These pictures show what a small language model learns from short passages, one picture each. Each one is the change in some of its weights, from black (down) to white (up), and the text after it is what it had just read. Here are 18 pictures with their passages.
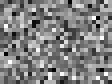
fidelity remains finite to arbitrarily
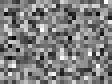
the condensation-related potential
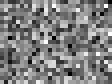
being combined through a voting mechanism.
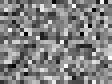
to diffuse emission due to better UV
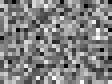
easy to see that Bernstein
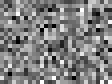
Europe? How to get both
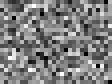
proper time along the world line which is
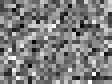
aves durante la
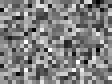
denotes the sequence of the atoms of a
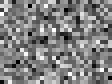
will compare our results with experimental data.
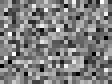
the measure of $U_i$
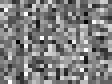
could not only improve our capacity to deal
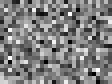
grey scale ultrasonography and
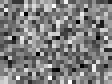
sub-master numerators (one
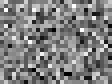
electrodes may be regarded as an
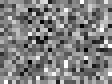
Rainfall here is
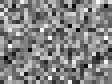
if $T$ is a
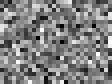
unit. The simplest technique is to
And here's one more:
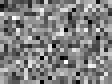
of $[0. \infty)$. Assume
